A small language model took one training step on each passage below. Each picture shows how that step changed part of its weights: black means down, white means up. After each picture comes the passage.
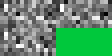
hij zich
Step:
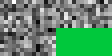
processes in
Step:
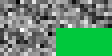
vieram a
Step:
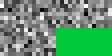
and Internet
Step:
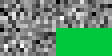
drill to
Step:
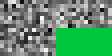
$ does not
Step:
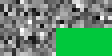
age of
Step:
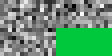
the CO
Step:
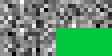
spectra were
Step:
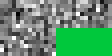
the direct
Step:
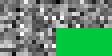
in the field of
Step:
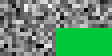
adopted for
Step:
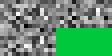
energy. For the
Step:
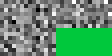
ground level and
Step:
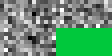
public window
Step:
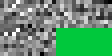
partial view
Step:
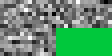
recorded in
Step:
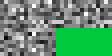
bir xil
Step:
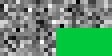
gray line)
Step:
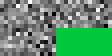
supported by
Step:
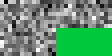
action is,
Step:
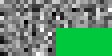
transferred to
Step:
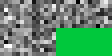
Figure 1),
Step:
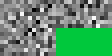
their dynamics is
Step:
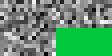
are simulated
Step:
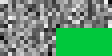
to studying such
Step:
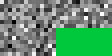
and role
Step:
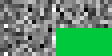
known or
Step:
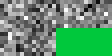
taking its
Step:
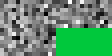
we show the
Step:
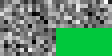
Distribution of
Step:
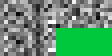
Y2) are
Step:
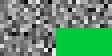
our selection
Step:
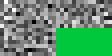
que tiene
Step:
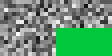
those proposed
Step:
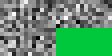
helps the
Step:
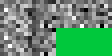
Figure 9:
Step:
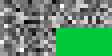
More than 20
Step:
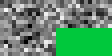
This section
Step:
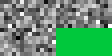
event effects
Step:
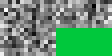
highlight the
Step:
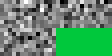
the examples
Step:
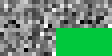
to restore
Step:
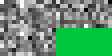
of stress
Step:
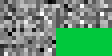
effective CI
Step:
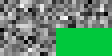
of a single
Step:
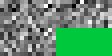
AO on
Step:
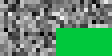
contribution is the
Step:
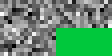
be largely
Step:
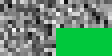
determine from first
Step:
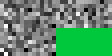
compared with the
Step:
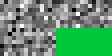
of the effective
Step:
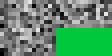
exposed to
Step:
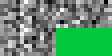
the term used in
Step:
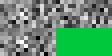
to star formation
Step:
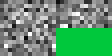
With regard
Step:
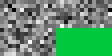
The target
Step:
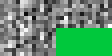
the nature of
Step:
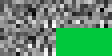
do not form
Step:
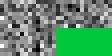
becomes in
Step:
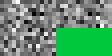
FUors based
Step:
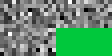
address as it
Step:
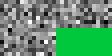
a way that
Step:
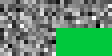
in dimension
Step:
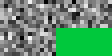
between them.
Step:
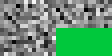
develop. On
